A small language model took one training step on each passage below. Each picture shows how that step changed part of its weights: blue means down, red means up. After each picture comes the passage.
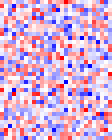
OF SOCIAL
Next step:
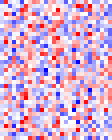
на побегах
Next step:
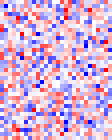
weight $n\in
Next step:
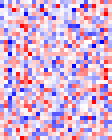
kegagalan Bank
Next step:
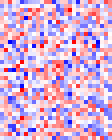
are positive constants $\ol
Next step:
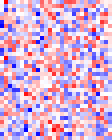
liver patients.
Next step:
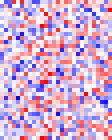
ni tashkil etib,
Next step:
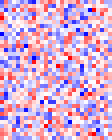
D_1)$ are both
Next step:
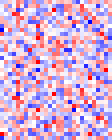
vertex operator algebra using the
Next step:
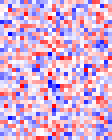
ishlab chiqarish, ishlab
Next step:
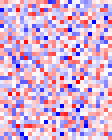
para su elegibilidad,
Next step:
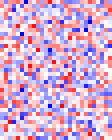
the study of these surfaces was
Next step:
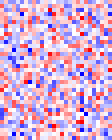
these deserve to be
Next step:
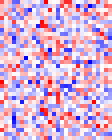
под чужое
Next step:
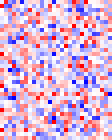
$B$. For in this
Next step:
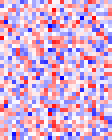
research, the results, and
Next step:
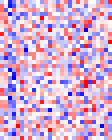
was supported in part by the
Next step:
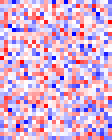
has a unique minimal label.
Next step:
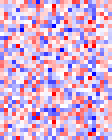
to quotients of the form
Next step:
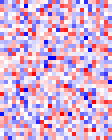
além de conhecer
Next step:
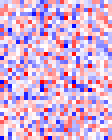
yaqin bo'lgan
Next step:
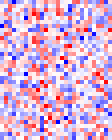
bond. The probability of
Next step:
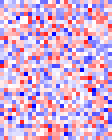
turib, yillik
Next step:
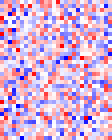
maior sua capacidade de
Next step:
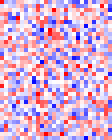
a fixed parameter setting. The
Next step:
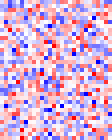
approximated by the mean of
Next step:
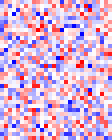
в результате
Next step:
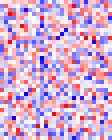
andijon kanalining
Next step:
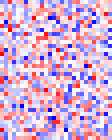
$-v$, it lifts
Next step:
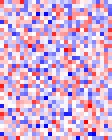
the number of particles,
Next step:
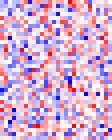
películas de
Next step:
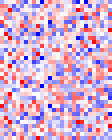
also would like to thank
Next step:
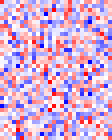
$G_1$ gives
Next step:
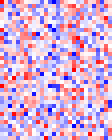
Pedagog kadrlarni
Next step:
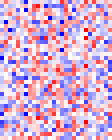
classes of such maps. The
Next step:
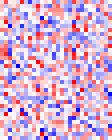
where the authors describe various
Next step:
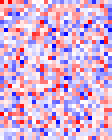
урядування у
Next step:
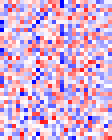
que posteriormente,
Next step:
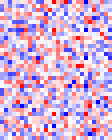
maps to the idempotent
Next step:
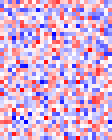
een nieuw
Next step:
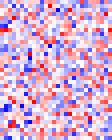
psicología individual. Esta
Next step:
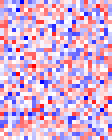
of the Picard
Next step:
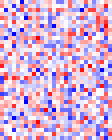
RMP to make
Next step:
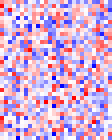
o desempenho
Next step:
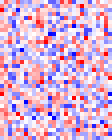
identify key performance indicators
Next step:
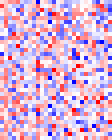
be more than one summand of
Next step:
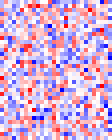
Uzbekistan, the
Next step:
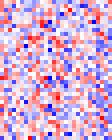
are interested in factorization
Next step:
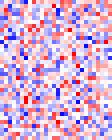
не встановлена
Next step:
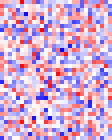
quality of education:
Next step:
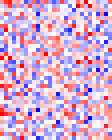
важно да се
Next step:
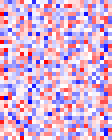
tatbiq eta
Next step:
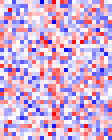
enfermagem são
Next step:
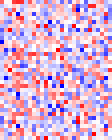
Our aim here is giving
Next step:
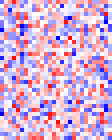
başlanmıştır. Bu
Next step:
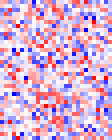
nonzero element. We introduce the
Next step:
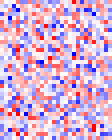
parameter 2. Finally we present
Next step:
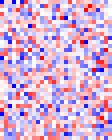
cuenta el ciclo de
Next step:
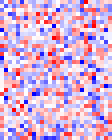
in $\ltwo$
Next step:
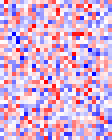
др.). На данном
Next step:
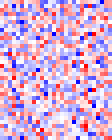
avtonom tarzda
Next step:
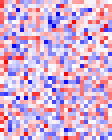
NG to maintain
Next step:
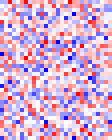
va fi invitată
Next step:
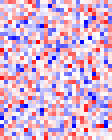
$$0 \subsetneq
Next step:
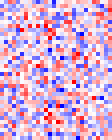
\] Let us suppose that the
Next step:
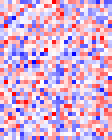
(a) is closed under
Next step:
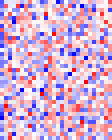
sekolah. Pada
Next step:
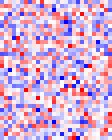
la genética de las
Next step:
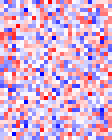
block Lanczos
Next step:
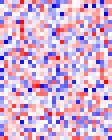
ve İsrail
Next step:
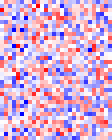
completion of this inner product
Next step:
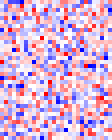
mentioning of $N$
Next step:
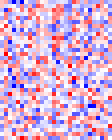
symmetric form of the formula
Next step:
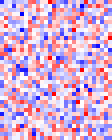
Polish fauna and information
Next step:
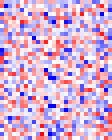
НА RAPID
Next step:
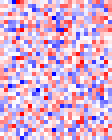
va mamlakatda
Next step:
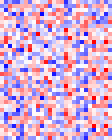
\ \ \mbox{for
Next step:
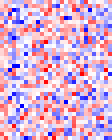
capacitação especial dos
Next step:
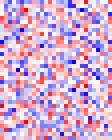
The idea is to evaluate
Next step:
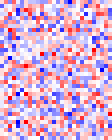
course, this is precisely what
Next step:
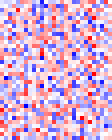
relative weights, but
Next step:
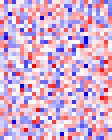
of domains in
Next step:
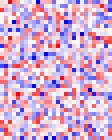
characterize the boundary of its
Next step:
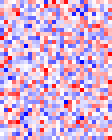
delle grandezze
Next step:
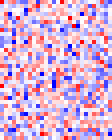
{Biharmonic maps
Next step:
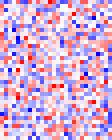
oleh adsorben
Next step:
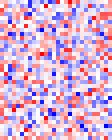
ularni qayta
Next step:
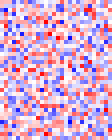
in the Euclidean plane. In
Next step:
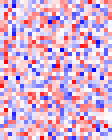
is not well-defined while
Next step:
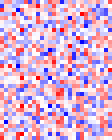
this information that would help
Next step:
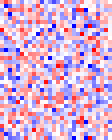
$\beta'$ so they must
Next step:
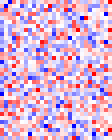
whose radius is 0.2
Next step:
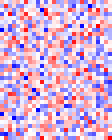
como “arañas”.
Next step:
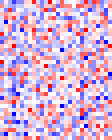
Transparência, são
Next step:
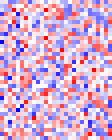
a$$ and its quantum
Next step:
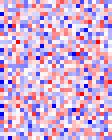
de Santander,
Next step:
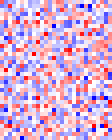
= \int \nu
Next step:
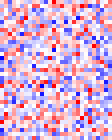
України з
